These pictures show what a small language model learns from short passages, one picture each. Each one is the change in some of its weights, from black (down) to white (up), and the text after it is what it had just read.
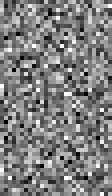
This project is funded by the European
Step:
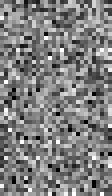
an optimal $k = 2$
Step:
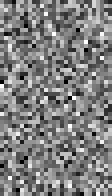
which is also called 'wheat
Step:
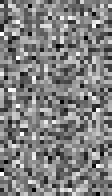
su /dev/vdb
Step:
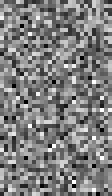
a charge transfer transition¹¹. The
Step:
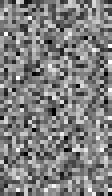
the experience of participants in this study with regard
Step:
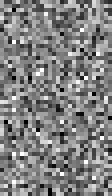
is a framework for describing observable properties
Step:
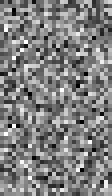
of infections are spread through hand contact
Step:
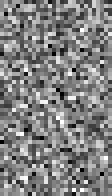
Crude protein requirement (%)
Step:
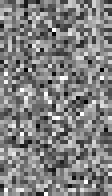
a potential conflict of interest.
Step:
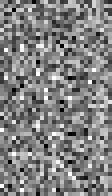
method 2 could be a good option if
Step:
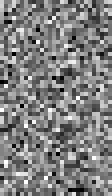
= Intercept. $\Psi_1
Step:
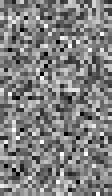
cooled, triturated with
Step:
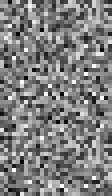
and sections Fig. 7-18 –
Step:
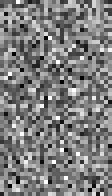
corrupted pixels prior to
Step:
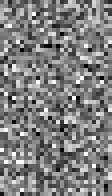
and boldly proposing idea to
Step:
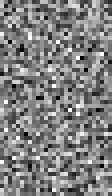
project, has created market balances for 15
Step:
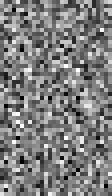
is also supported by the study conducted by
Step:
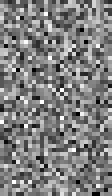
through Rao soft software
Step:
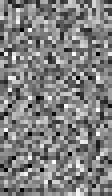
long-term average, while in
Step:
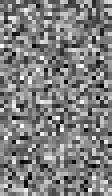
extracted positive ions are submitted
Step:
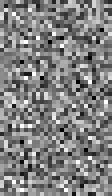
questions and problems, and then solving them
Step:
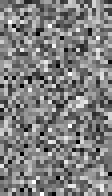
interest in dive centers and marine
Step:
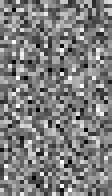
is to provide both high-level and detailed
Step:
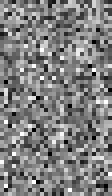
use, attitude to use and
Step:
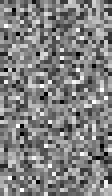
of nature-based ingredients
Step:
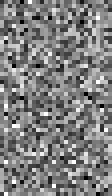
such as bridge decks
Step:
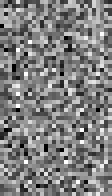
subjects they teach, the study aims
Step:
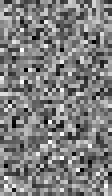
employees, creating motivation within them to
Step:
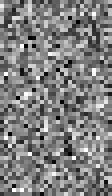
– some of the figures shown have been
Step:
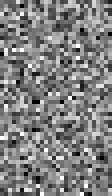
or other overload conditions. The case
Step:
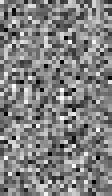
USD633 per tola
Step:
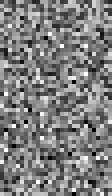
typical for road user types at infrastructure
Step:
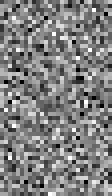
Our findings shed light on the
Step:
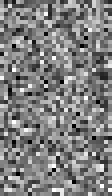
get much profit in terms to market the
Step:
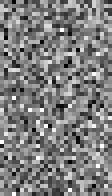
triggers a call to the
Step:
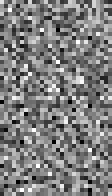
Format The Granite native
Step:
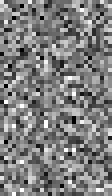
70.6% were black.
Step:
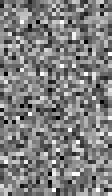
generate significant regional or national impact for wider
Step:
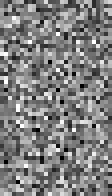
Studies have associated different types of
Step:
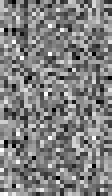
everyday difficulties." As
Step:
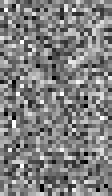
Anterior adductor muscle
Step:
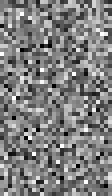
lowpass filtering and
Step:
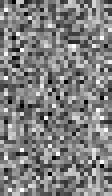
the back of poverty-related
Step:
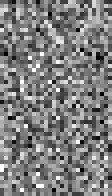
with their own paradigms into a
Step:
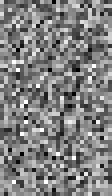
protection. Nations in conjunction with
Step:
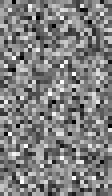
EOG signals were processed in
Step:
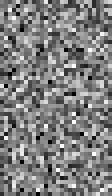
DHF and DSS had 100%
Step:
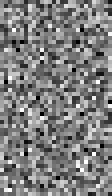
scholar, and journalist, who
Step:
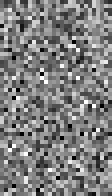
as fertilizer and seed
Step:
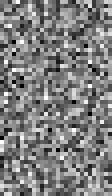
and GIT infectious are
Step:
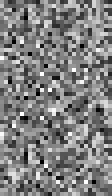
phase coherence to address the
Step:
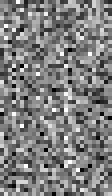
items are the indicators for high
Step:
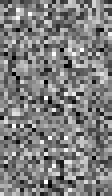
suggest looking at the experience with the
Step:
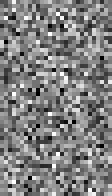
full cure was found to be 220
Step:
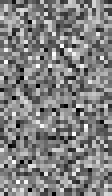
be executed either by humans
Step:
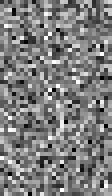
of specimens failing around the
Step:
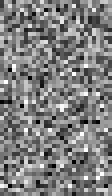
a Markov Decision Process
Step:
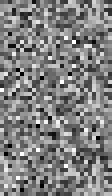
of about 0.8 tons/ha
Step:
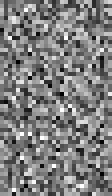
The chemical elements and their application,
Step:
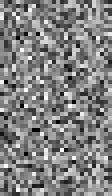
questionnaires and interviews. The sources of
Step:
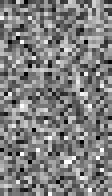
the ampoules were plunged
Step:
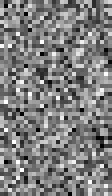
In the secondary stage, science learning becomes
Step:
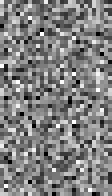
Galsar¹, Shikha
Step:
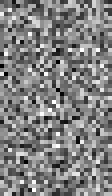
form of high ligation and
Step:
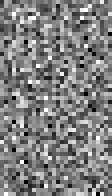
pedal signal is wrongly
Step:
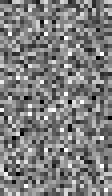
classification tasks. Previous research demonstrates the
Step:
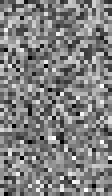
reasons for accelerating the
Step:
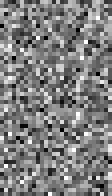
'ocean of emotions' in
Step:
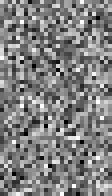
addresses one such issue: the effects of
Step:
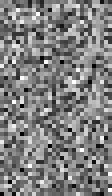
aspects of ragas are richly
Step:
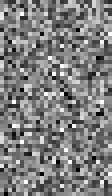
or based on validated frameworks;
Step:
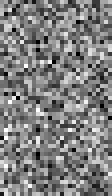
Solvers repository The
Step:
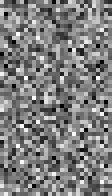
English. They are well-aware of
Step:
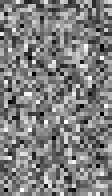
complications were observed. In 10
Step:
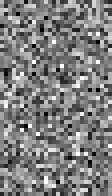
Haasnoot, J.
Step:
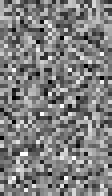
employees, commercial banks
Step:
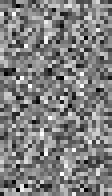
minimum output is as follows. A first part
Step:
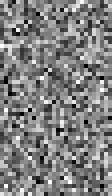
suffer from bone fractures,
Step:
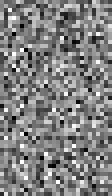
water. The pH was determined to
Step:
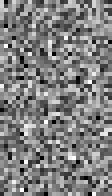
- DiSalle, K. &
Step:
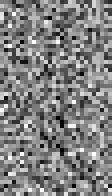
minimum entropy (Lin,
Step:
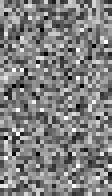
Cheng, "Tolerance
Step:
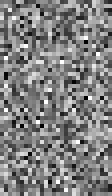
water table through floodgate modification
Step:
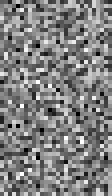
effects deriving from the use of AI in
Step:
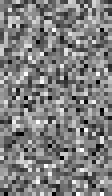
agricultural products are sorted out,
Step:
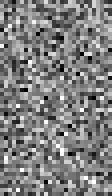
first (Blohm et al.,
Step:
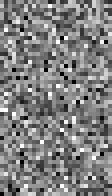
Figure 1: Chest x-ray
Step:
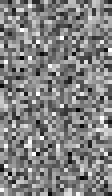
in nature, both in biological and
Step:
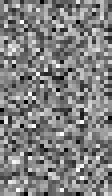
spreading in many spheres of
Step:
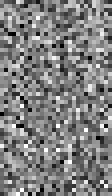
a water-bath for 5 hours.
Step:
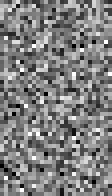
dB steps. CSIV converts
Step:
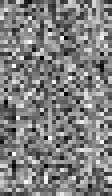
the four research questions formulated above.
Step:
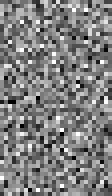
range of ML algorithms within educational
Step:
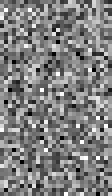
doubts about the process and timing
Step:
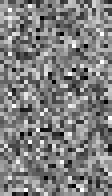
resettlement site lacking electricity and
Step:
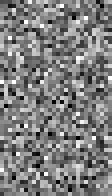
reserve is in skeletal
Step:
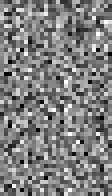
are provide better alternatives for meeting the
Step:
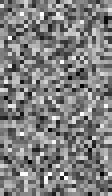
natural ones. Treatment of IV
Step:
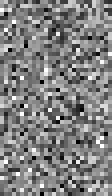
Future of World Religion
